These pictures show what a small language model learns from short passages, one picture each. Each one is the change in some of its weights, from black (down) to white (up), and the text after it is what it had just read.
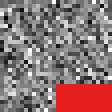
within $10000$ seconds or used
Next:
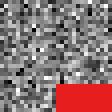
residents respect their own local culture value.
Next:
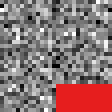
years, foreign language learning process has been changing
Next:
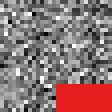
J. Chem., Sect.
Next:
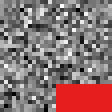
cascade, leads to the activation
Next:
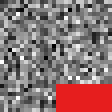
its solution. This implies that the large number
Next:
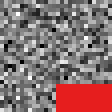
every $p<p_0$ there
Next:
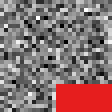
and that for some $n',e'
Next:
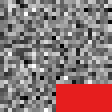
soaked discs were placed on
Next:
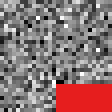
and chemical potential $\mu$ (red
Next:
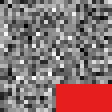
if for every integer $r$ and any
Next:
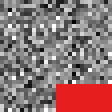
Usman Rasheed
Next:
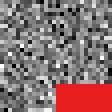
of the users are transparent to highlight the
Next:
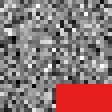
structure in mechanic workshop, attention is
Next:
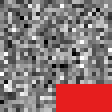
action is based on comparing each sample with
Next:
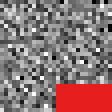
noun, but the count one where the
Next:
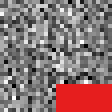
thus, the techniques used to make the comparison
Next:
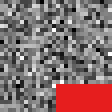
offered to the main customers;
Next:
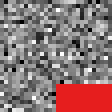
lists are compared. Results show that there
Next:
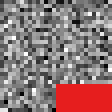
amygdalina* on
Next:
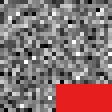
thrive and innovate for sustainability.
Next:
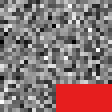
(2004) which encloses type 1
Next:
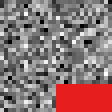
criterion for the self-consistent field
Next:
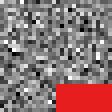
First, given different lifestyles,
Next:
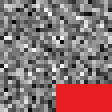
potential to become a more efficient alternative to
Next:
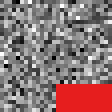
Seven hundred and fifty
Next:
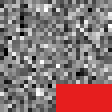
host states to initiate legal actions against
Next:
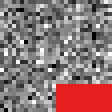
should be regarded as preliminary. We
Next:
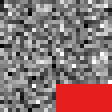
drive decision making and define how engagement should
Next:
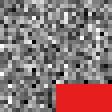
symmetric semibounded operator on $\cal D$,
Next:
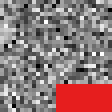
have been designed and published in literature. They
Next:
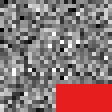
students for this international study in stages over the
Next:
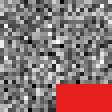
both from electronic and optic approaches to explore
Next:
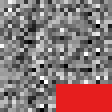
investment investment which has increased every year since the
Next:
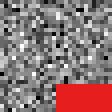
the sense of Zariski. There
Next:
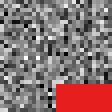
retention of employees, lack of training to
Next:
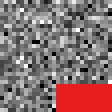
just an endpoint of an edge; \\
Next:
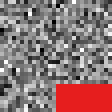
gradient Ricci solitons\\ The
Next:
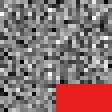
Key Performance Indicator min
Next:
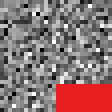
algorithm converged to the same solution as
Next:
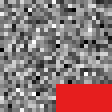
the nib. I simply cannot imagine
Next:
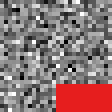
the introduction of lighting (see Section
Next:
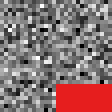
network problem we should consider the mapping of the
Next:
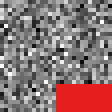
have proved (4.7). As a
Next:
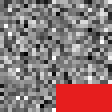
a fixed mesh. The main difference lies in
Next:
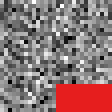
2011), regardless of whether the product is
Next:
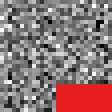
\end{equation*} where $ P =
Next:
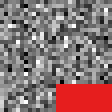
optimizing PCM performance in thermal energy storage
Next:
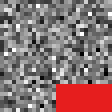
up-regulation of BDH2
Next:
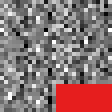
of Pittsburgh,
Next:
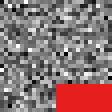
(0,T].$$ Recall that
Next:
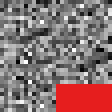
a strike-slip
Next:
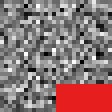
с большим
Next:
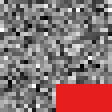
for the AAA algorithm. (b)
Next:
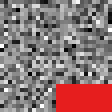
the issue based on case studies; 3)
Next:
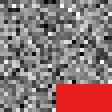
the blood vessel it travels
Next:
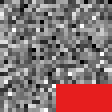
All this together helps to determine a
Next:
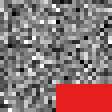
equity (Nguyen &
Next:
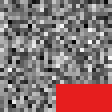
to describe the present condition of edible
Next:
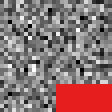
we proceed, the reader should notice that the
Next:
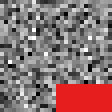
the saved contacts will be appeared
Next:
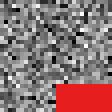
the community together. Mark Twain also
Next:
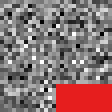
reinforce existing pacts or demand
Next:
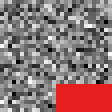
\end{cor} \section{The
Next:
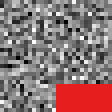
ability of independence this model as practical
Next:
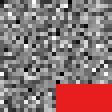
Gradient Descent (FGD),
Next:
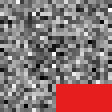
model appears to be redundant. In
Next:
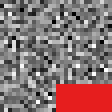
priors and those recommended by the
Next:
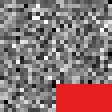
role of the Educator in this process.
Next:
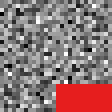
suitable choice of the monodromy representation
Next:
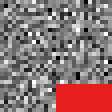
boeoticum* based on
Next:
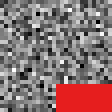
residuals of (\ref{model}) for
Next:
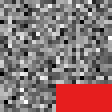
utilization in that the hens had a
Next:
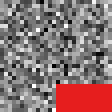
of its independence the new state uses the
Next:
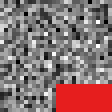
that $\Phi_t$ is
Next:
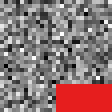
that the iodine content of
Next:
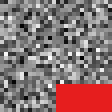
countable initial segments, and let
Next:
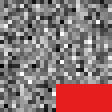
to the full range of slope
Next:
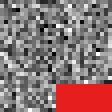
the pathogenesis of generalized
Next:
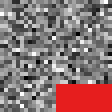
shown. \begin{corollary}
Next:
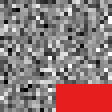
the upper limit. These values are used in
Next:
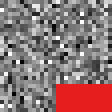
way forward. Conclusion: When people
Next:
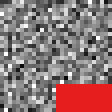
Hartigan [19] and Leung
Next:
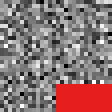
of results. The communication strategy has been designed
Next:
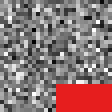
direction. As to the second problem, one
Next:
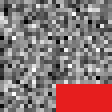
each reflecting the values and interests of
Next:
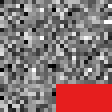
& Research Centre from February 2021
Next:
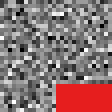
not rotate around the origin
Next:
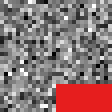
choice of $\delta$ in step 2 we
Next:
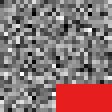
sa television 3.28 Average
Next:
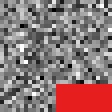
Sasakian three-manifolds. The
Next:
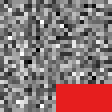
1. S. Thomas ,
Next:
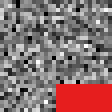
vertebral artery. Generally
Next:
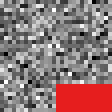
eye open*. Figurative
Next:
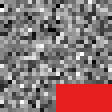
2 years and 3 years [36]. The
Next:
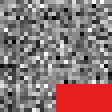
hence does not have full support. This
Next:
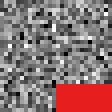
$k$, then the fiber of the map
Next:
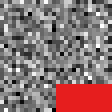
has been acknowledged by psychology
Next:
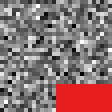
by perturbing only $f$. We have
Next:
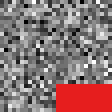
In the cross-sectional study, the
